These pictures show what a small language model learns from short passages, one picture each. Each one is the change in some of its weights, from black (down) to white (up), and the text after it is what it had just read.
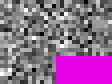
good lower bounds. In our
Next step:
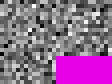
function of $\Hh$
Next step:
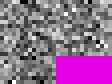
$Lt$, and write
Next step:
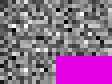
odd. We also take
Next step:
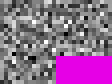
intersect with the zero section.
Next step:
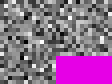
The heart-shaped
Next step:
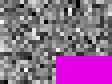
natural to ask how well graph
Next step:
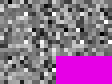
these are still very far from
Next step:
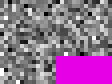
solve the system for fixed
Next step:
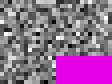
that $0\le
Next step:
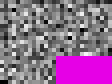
recently. However, they require
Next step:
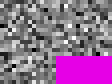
by $xw'$ and
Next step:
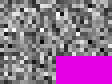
as the following form $$
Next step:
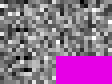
by equating the corresponding derivatives
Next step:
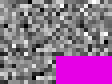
constraints to finding an equilibrium
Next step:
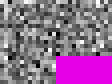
(c) training case with
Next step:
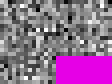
Statement (iii) directly
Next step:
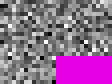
for systems given in section
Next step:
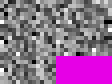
also the reason that the
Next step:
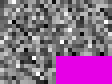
these values of $n$
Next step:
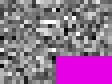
if (passenger
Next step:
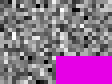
, \end{equation}
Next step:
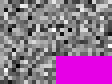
as in \cite[Theorem
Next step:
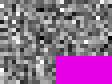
define the 1-forms
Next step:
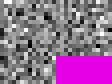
A\theta, B \\
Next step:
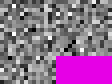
allowed in the summation. We
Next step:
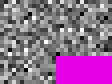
behavior. Because 3-sided
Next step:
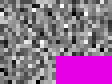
the classification problem are not
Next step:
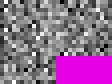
intervals where the primitives
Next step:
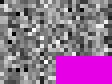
this lemma follows the same lines
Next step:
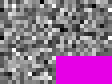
space $ R^d,
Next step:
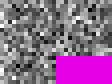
will be our future work.
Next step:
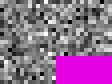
S,\mu)$. A sequence
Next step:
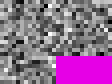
that $Q \rightarrow
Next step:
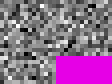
$\tA$. In Subsection
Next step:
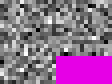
the gauge group $\calg
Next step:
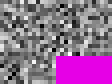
action. We present an explicit
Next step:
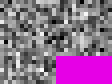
that the monodromy of the resulting
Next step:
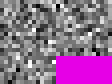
$f_i$ with
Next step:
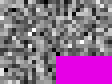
representation of the storage
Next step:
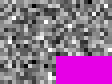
but these operators do not a
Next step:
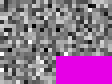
the dynamics on the slow manifold
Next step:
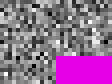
the orbit potential into the canonical
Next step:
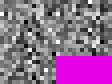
linear velocity of the center of
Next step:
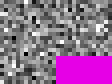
this specific case, if we
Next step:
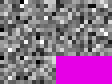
some $\de \in
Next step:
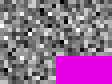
integers which depends only on
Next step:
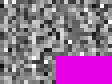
index coalgebra complex}
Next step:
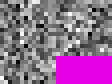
has a unique optimal solution
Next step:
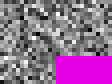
$W$. For the calculation
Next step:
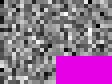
of measures1}, and property
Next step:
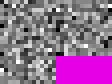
occurs once in the top.
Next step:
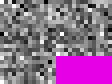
the Chebycheff
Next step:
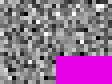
small amount so as to make
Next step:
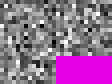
of the profile, and this
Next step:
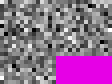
the so-called {\bf
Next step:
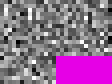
their discontinuities give them
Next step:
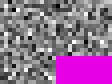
d\ts)$ is
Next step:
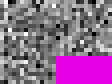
(including blank
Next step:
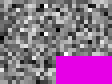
the labels on edges of
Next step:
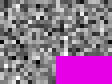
formula: ratio of entropy to
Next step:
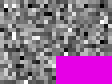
\end{case} The
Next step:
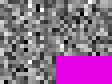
cost per time step can be
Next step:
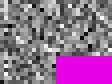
n z -\pi\I
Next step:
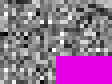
a Lie algebra structure :
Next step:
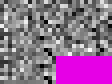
K\"ahler form
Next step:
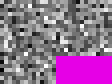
\cdot | \cdot )$
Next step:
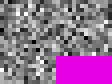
this can be seen on the
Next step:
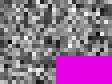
means of a function of factors
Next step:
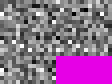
proof of the the coexistence
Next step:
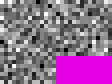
will assume that both singular orbits
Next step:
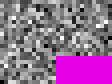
of writing this out at
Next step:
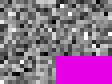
that $u_0
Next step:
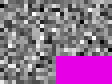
Indeed, the table confirms
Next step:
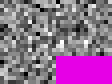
to some structure $\N$
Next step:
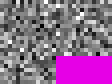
and Max Born showed that
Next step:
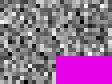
from the initial datum
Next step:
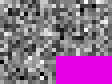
Kim, Dae
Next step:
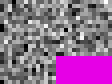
For any $w \in
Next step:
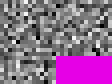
multiple of $\nu$ and
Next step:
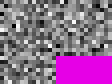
are quasi-eigenvectors
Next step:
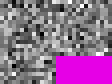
this paper we often view disjoint
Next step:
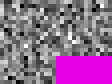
vertices, exactly two of which
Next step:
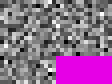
system $\Phi(S),
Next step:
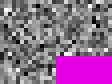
strategy $v$ for the
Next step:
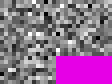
-\Delta u_i &
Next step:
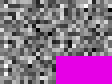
l'extension d'un
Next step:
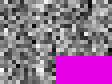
lemmas, we get the following
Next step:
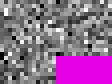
e_3\}$ for some
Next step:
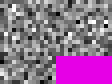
relation, since $\langle
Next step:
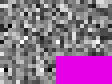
an appropriate shift of the derivative
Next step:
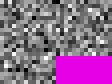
Lejeune et B.
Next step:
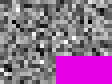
all of $L$ and
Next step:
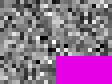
some numerical integrators from the
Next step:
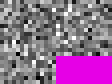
group $G$ and,
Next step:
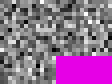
that is a packing).
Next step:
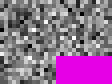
points where the derivative is finite
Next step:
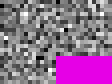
have \newline (i)
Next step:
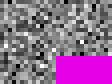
can be used to gain
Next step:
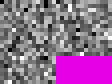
\end{proposition} The
